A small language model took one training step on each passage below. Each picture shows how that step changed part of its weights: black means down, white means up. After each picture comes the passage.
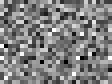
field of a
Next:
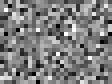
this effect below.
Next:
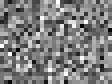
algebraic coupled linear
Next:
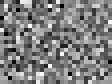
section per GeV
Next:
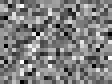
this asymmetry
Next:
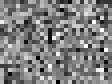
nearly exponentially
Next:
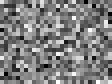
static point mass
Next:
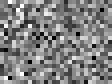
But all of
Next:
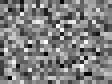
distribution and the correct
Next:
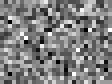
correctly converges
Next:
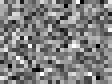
a topological
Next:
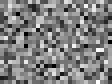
Hub, The
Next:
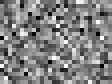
& & \times
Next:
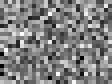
be uniquely
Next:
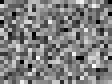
has an equilibrium as
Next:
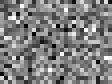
suffices to show
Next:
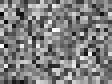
content of the
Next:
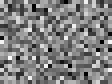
has bounded
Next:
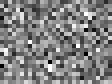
and we For the
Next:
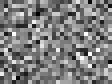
in the following
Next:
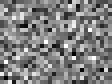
by hybridized
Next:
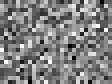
acts on time
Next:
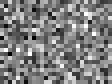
and was used to
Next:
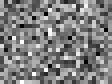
transformation from the
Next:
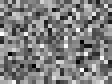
the current quark
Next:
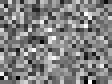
and composition of the
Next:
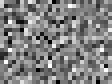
CG &
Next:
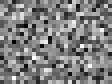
by associating momentum
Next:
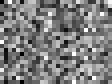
wave functions admit
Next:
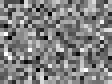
CAS, and
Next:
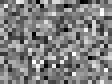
has small diameter
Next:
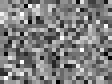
For example, these
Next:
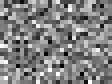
analyze its linear
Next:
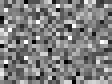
little about
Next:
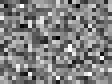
one to two
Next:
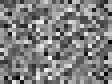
to the layer
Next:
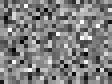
We note that the
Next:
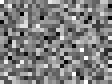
For the case with
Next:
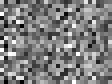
wave guides
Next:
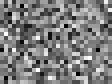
Once the basis
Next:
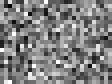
rates stay constant
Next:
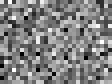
elastic strain
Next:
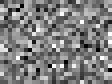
The reconstruction of
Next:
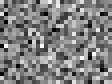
action of the loop
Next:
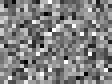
density of states,
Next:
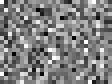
sample of 18
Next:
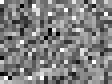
\rangle$ in
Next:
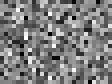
terms of gauge
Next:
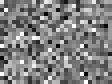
scaling approach does not
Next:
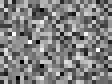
of the first
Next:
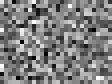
after confirmation,
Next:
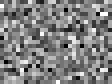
cluster adjacency
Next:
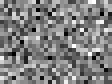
Reference |
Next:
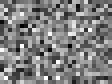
by Watts
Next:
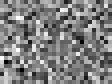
all two-forms
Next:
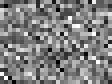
above we have
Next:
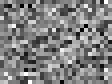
homogeneous down
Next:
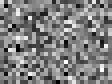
two models are
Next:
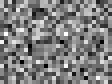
of torsion
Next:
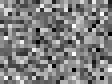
inferred in
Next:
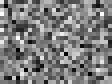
phonon response in the
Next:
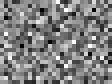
split of the two
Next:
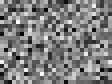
is that the information
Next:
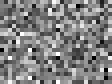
voids and
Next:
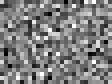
pairing is given
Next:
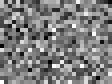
which is the
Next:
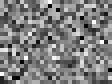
term localized at
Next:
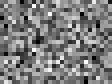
in details the power
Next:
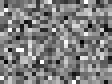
profiles show a
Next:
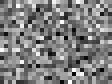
# Light
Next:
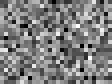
galaxies given by
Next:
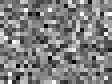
an investigation of
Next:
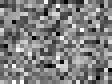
decay channel will become
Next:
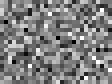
larger than the
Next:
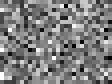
several parameters, including
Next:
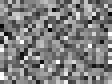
the cuts with
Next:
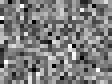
asymptotic adS
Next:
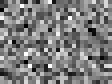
neutron stars and
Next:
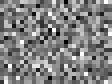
\eeq This follows
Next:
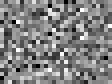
kernel we use
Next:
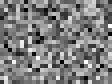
paper in the series
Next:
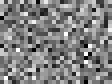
direction along the surface
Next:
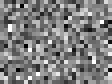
Finally, we
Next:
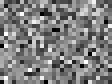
region of the
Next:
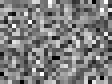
the centres of
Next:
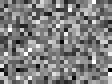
similar way, we
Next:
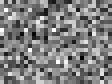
only study which has
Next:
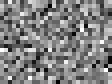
t$ value,
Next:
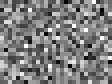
than one year.
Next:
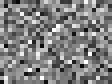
spectrum of the
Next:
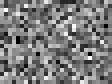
area model together.
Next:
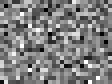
on the HER
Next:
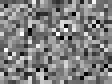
observed that, as
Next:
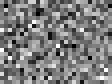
in section II,
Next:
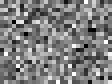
cell volume,
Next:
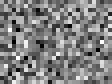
we arrive
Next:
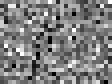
editions of
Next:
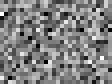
interaction between electrons as
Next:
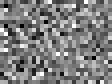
cycles) give
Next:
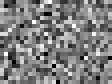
density can be
